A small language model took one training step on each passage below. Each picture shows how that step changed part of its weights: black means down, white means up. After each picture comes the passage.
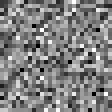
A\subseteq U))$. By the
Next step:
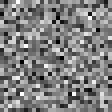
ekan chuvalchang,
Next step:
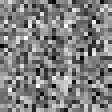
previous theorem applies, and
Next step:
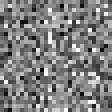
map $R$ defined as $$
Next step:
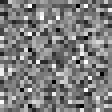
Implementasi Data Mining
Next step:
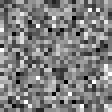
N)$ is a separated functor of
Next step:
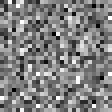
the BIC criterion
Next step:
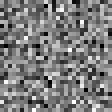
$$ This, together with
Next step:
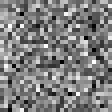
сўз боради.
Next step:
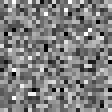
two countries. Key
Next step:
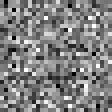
kitobini nashr etganda
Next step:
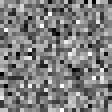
ring $Q$-homeomorphisms under
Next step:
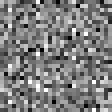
Üniversitesi, Fen
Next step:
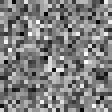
7352\\Universit\'e de
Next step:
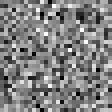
turlaridan farqli
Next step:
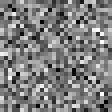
baholash; 4-sektor –
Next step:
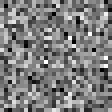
profundas no pensamento
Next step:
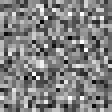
было сделано
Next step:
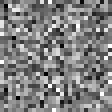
our algorithm for diffusion
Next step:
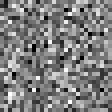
R. Study on the
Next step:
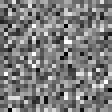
Math. Phys.}, {\bf
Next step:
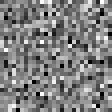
determine that these linearisations are given
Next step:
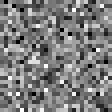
7. Life cycle
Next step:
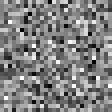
by $\partial_t{u}$ and
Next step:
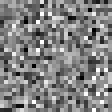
visibility from $X$ to
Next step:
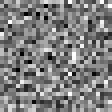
points. \subsection{Elliptic
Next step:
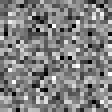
and defining functions for some cubic
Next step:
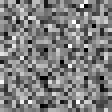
y documentar un conjunto
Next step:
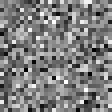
sanalmishi bilan
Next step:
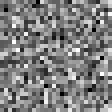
the control domain, but wants to
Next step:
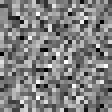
dat enige tijd
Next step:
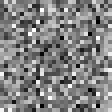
4$ if and only if $m \neq
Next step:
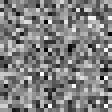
ORCID ID:
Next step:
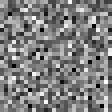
quantity of unused
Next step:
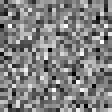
nisbiy afzallikka
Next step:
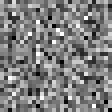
and the saddle point at
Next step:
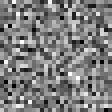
two categories, i.e.,
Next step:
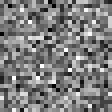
Psychological Sciences*,
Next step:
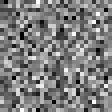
el magát lelkesen
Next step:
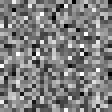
\ref{lem:kelem}, \[
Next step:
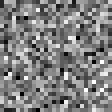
refiere a una sofisticada
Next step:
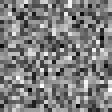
according to the "laws
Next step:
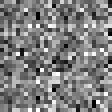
(otherwise, one of these two
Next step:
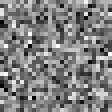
va uning aytilishi
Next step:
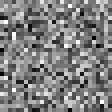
tipo resorcinol que
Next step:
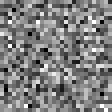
both empirical and theoretical,
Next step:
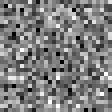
with congenital heart
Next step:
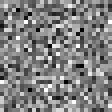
ordem cronológica
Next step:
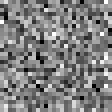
presencia de tramos con
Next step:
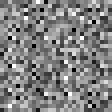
aquí, como a continuación
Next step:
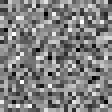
l/ga qo'llanilgan
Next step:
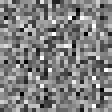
of the equation \begin{eqnarray*} &
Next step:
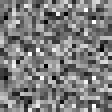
Envelope} In this subsection,
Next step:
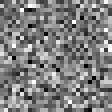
e.g., Bricmont,
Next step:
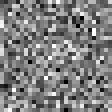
da demografia etc.,
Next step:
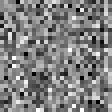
This gives a convergent product
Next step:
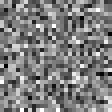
they can produce in this field are
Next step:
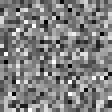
otlarning turdosh
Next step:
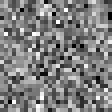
sink for greenhouse
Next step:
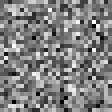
up to smooth isotopy,
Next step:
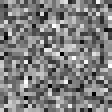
We cannot claim now that the
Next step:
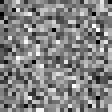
xususiyatlari ilmiy
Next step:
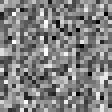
oder in Teilen weder
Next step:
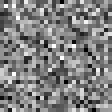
этом $\type_f\in
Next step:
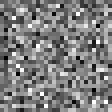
matrices $E_{1}$ and
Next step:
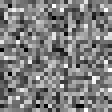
$SL$ (associated to
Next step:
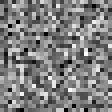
form along normal geodesics.
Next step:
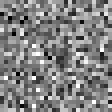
Kitobning ikkinchi
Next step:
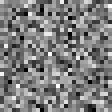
pembelajaran dapat
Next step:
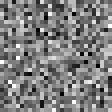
the equation $F=0$ if it is
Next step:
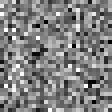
restauración y reparación a
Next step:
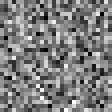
Let us sketch the idea of
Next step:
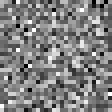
must have an alternating
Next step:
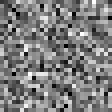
pendampingan Praktik
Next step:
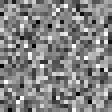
yo'lini o'rganish
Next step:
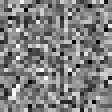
on bumpy Finsler manifolds
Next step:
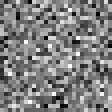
en difficultés et facilite
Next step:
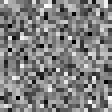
convex open subset $U$
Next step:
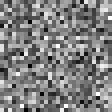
Figura 3: Forma de onda,
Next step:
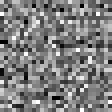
$b_k$ records that
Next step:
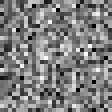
Dersi Öğretim
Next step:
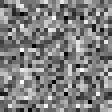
$\delta_0(p)$ taking
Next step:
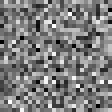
van veel meer belang
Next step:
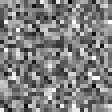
consequently the existence of
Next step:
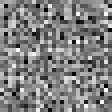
geometrically finite end with projective boundary
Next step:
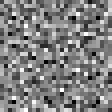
Abu Ali ibn
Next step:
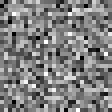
foydalanish tavsiya
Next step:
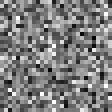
space of $M$ at $a$ is
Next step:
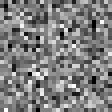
the choice of $u'(0)$,
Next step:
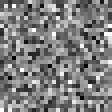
produjo falsos positivos en
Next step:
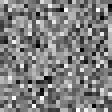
Since $\omega^n = 1$ and
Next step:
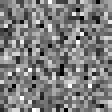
masse abdominale.
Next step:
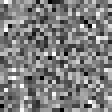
image under $\phi$ of an
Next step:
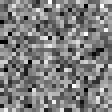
Abdukarimova E.
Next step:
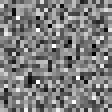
est de repérer si
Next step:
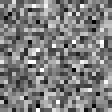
end angle=90,
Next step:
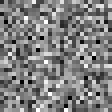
sistem perencanaan
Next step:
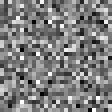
as $N \to \infty$, to
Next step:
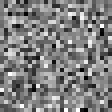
рационе белков,
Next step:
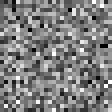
for groupoids, and
